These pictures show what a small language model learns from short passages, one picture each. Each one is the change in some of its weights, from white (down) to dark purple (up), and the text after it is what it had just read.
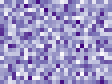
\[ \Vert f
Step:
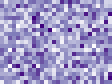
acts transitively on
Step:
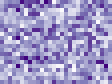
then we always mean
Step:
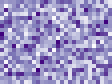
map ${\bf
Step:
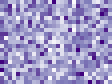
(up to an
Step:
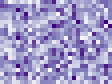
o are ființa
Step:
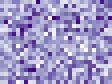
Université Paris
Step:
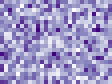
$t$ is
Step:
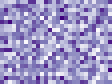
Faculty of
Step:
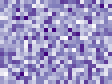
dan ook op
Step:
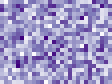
or state constraints
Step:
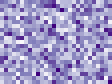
set) with a
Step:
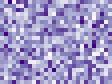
2 above, which
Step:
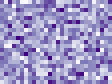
for valuable
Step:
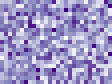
Les foncteurs
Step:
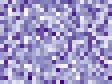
defined when the sum
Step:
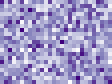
la vida. La
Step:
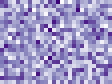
of Mathematical,
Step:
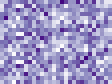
smoothers is small
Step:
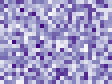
extend to lip
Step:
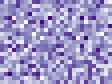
netto loon
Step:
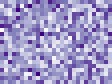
Y,$ then there
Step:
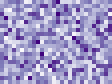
d]$ such that
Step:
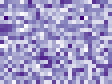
is a dense
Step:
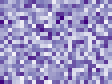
is closed in
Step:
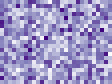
the inner product
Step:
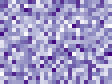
et al.
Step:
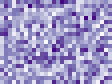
is bounded, we
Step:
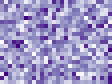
results reveals
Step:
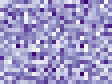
lunak yang
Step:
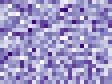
a la vista
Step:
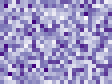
points, one can
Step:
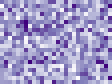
when we restrict
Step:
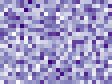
así como
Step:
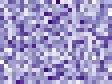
proposed algorithms using
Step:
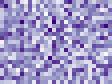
of Sciences,
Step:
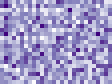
any medium,
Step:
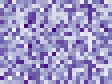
change the basis
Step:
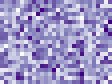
bois ularning
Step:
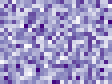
if the set of
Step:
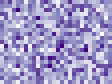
be computed via
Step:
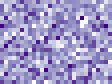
$\widehat N$
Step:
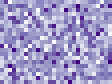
planificación y
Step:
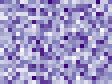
de aprendizaje en la
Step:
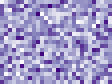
R^*$ such that
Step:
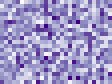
is asymptotically
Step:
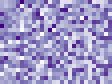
a finite set of
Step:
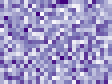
The characteristic function of
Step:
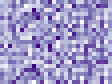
OF LOAD
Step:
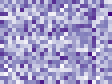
realize it as
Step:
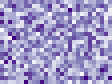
Then in the
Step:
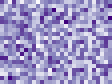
ingreso de
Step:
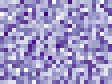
of the typology
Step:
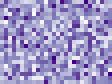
used extensively
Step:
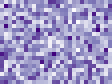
$k$ with
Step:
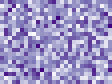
what extent
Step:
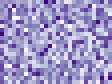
Kategori f
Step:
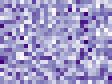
transition from a
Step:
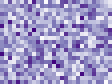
simplicial Lie
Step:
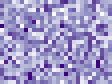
The definition of the
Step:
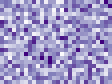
has the option
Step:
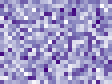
We prove this theorem
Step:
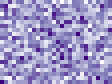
has been used many
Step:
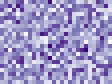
method}} developed
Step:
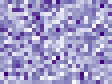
may be obtained via
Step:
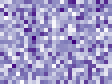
запасов как
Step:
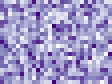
number of divisors
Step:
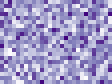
detected as
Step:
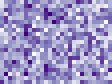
An antiinvolution
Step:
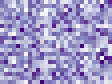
subsequent sections,
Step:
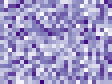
asymptotic distribution theory for
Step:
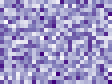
the degenerating
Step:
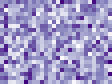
similar to the one
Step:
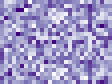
Lie groups are
